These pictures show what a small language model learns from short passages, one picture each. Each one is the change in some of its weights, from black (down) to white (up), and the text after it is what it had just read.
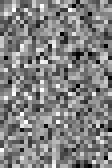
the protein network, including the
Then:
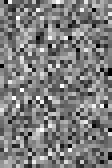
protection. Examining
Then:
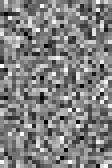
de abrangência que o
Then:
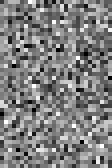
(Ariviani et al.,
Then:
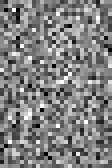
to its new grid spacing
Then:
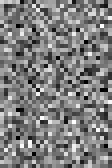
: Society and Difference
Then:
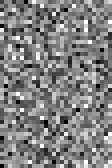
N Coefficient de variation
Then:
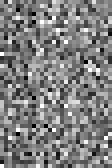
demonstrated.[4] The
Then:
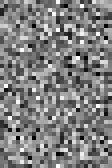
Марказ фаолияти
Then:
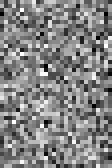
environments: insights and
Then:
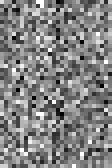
The stable demand for UAN
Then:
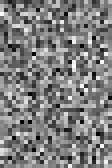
lower levels in testicular
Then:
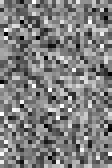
diadakan secara daring
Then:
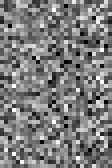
СРБ, СОЭ,
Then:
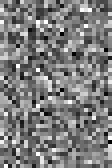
how a theoretical approach is
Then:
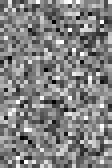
yetilgan holatidagi
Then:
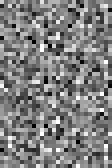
method. The results indicate that under
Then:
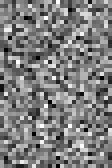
on 10th September,
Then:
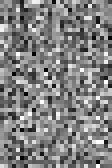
M.: Pedagogika,
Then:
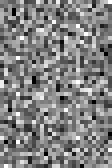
largely service oriented,
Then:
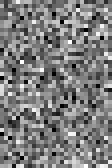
a un nuevo reto:
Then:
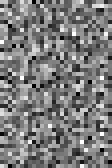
в ЗВО та НУ
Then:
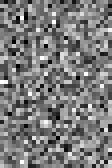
radically and progressively
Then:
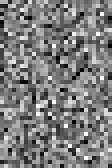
the null hypothesis of
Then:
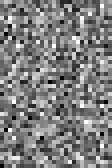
темы о роли и
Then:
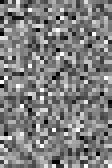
signaling molecule,
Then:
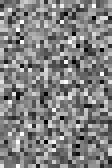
de uma família,
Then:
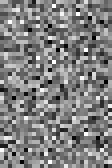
(9 relations), flux de
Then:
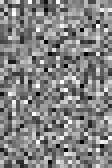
Consumidor é considerado como
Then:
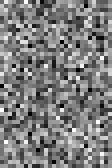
akt strukturasi
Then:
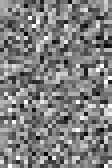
*et al.* The goals,
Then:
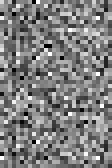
rivojlanishiga faqat
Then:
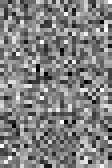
se hace necesaria la presente
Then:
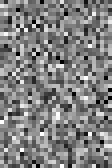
patients with HIV infection in
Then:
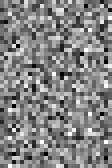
characteristics are reflected in
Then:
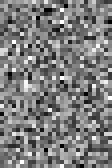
deveriam responder a
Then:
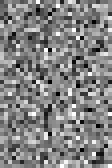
(Ushbu so'zlarni
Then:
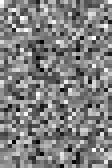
биз ва сиз излаб
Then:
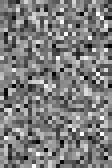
безценно качество - да
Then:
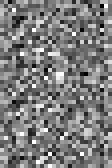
Ranjan Kumar²
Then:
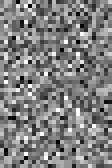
of the autonomous guidance
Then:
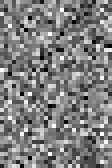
мембран при работе
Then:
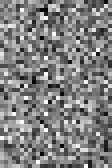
authors reviewed the
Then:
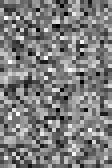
utility maintenance takes
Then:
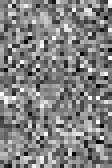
definition: a post was
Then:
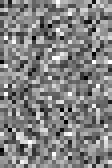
que ocorra o controle e
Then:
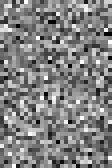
and carbon intensive case study
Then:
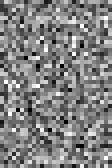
have a reduced environmental impact compared
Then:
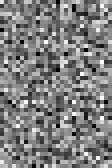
був захоплений
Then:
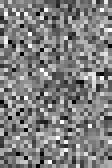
оптической транспортной
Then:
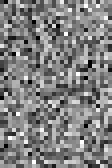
facilitadores do projeto
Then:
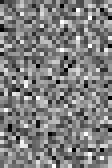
digestive system diseases in
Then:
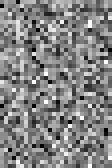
like to thank DST,
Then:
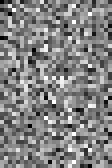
lived so close, both groups
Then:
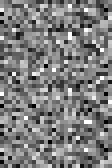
камайиши ва
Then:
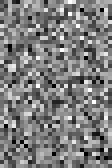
ali su varijacije po
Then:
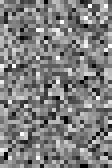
régions du pays.
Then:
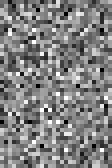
indices did not show a clear
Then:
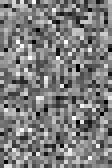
quantitative methods for managing
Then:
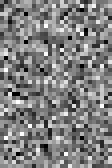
language to deaf people via
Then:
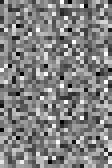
it. Keywords:
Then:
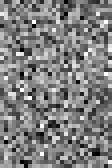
for enumerating trees.
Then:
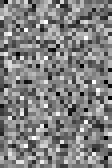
of carbon fiber. Figure
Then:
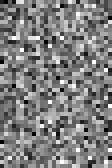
piccole figure,
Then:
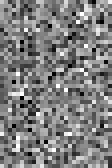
sin tapujos, que
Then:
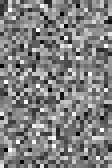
required documents are described for
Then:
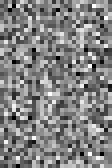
of a study in Egypt
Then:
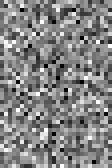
knowledge of risk prevention,
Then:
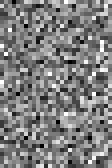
mavjud bo'lgan
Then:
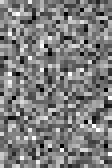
) evaluation of the current
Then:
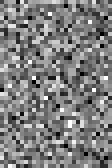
either single or two
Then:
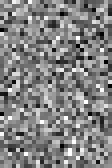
elevados investimentos por
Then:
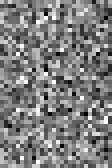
and social. In the technical
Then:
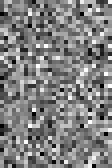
can detect a mismatch
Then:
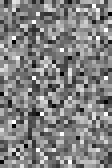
community to exercise social control
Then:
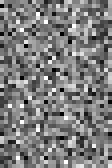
bepaalt de scope
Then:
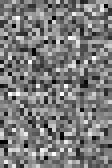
should especially be fostered
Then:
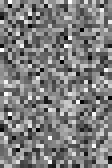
- Archive the software
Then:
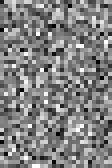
AC and metrics will follow
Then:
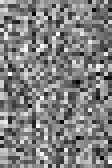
in this field. Theory and
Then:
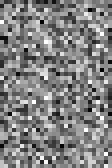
analisados variam entre
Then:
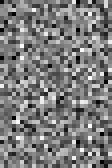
бир синфда,
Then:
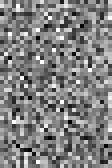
aprobat și
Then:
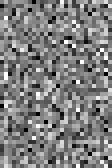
дає можливість
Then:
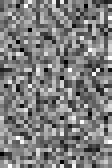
selected, repeating the same
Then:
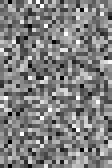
anhydrous sodium
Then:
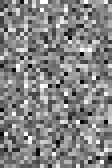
workers is evident in all
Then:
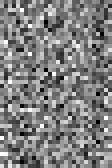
six weeks. The
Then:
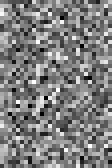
and diesel oil. The
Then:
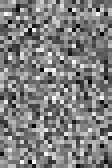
companies highlight the use of
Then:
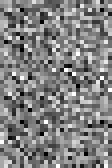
дослідження має
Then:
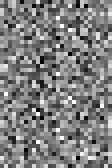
birdek qonuniy
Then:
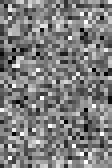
принимающей решения.
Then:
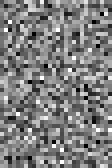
semi-wild population of 200
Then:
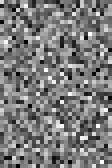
IT steering committee
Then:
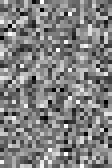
our study will try to explore
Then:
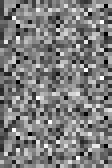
ENTERED INTO
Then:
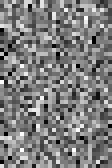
systematic reviews.
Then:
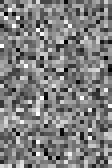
vérité ».
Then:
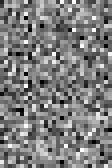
del instituto por ella
